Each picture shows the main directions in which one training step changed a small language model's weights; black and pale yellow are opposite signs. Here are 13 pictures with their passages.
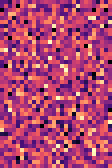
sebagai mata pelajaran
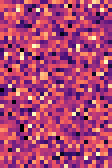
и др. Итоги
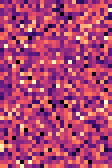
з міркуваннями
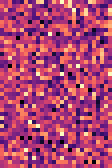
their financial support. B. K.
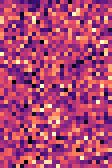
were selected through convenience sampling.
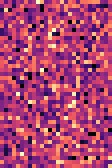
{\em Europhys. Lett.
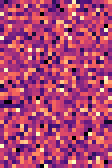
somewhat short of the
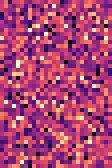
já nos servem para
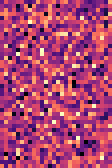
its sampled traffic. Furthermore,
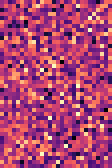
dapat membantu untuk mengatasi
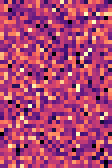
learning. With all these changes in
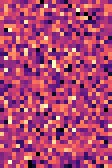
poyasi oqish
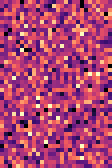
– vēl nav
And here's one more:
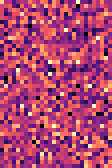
from photopolymerizing
